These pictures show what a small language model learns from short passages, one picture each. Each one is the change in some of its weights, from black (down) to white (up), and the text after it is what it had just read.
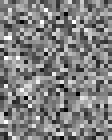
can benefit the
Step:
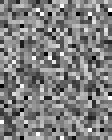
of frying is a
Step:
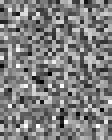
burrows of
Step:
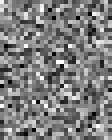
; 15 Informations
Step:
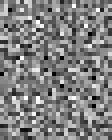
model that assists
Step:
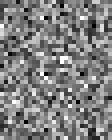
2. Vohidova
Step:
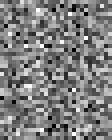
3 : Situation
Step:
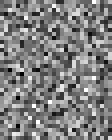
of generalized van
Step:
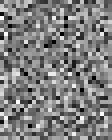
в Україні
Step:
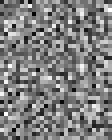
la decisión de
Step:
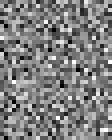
are report here the new
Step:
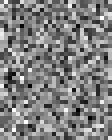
to the development of social
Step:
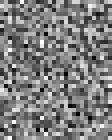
in the bone much
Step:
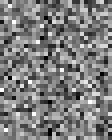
World Health
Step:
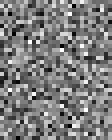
um inspiram,
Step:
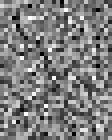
On Capital
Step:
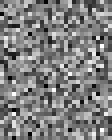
попадает из
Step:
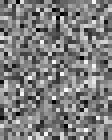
appropriately if
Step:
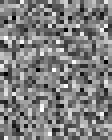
años y
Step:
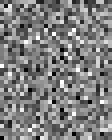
need for financial
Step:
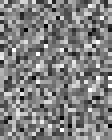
of some species of the
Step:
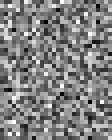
and the provision of
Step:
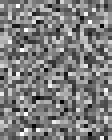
sienten parte del
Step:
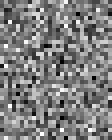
J Pharm*
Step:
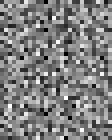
що є
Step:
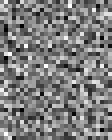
to understand its
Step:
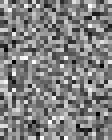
and the track.
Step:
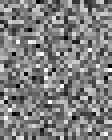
smallest ship and
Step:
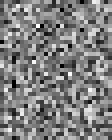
event, and in
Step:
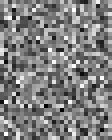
Asia, data
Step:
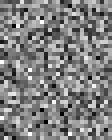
emerges as a
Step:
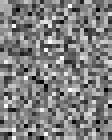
- Carthage
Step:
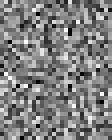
PI. This is
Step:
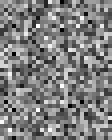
for synthesis
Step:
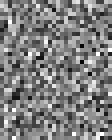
the overall nonlinear
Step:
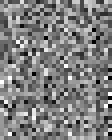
fall short of
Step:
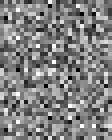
* ns * I
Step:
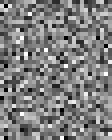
influence on management of
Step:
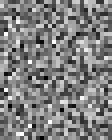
bedrag zij
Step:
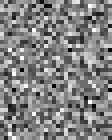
end of the test.
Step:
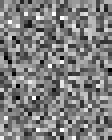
signs. In the
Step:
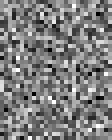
here – these are
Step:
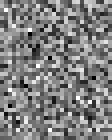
the intervention's
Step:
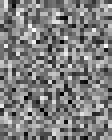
promote and
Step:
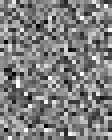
intensive care
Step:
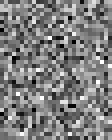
procedures, and
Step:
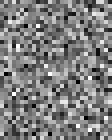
tall order to
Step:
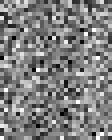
на теренах
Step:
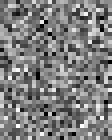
removed from the
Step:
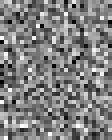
son atributos que
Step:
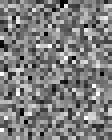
base are false
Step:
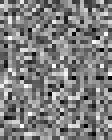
instrumental performers
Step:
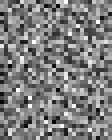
was applied at
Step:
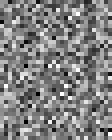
special spectral
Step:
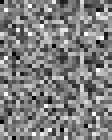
tool? Yes
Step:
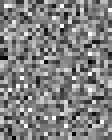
and socially risky
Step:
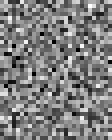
in the organization, with
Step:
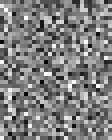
bias conditions. It
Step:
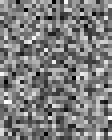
One can remark
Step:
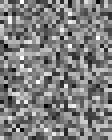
in its composition
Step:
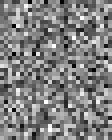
synthesis and
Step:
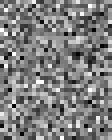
supporting the findings of
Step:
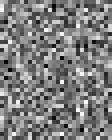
sheet metals.
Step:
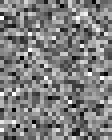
и индикативни
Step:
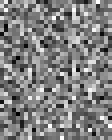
education, with a view
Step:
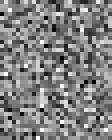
= H); but it
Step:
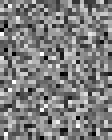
service so as the
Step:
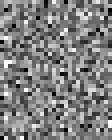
well with others and
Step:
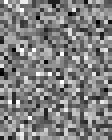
tendo como base
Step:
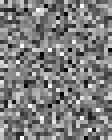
adaptation 4 4
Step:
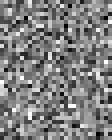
especially in the
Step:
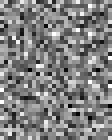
of the innovative
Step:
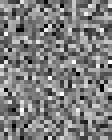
that a lady
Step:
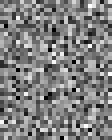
data structures from the
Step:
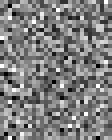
0 sinon }
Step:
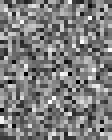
out the optimization,
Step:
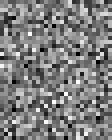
İşte bu
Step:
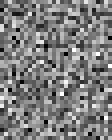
a detailed analysis
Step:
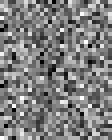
from the results reported in
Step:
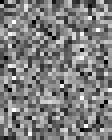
noise level also, the
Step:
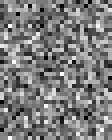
Security -
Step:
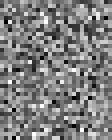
gives maximum
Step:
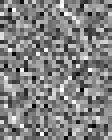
yang lainnya.
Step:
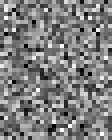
Steps Towards
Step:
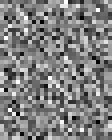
because extensive
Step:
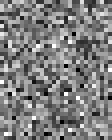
system, hybrid
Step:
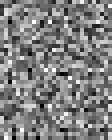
Talento desde
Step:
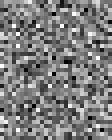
adopted for the
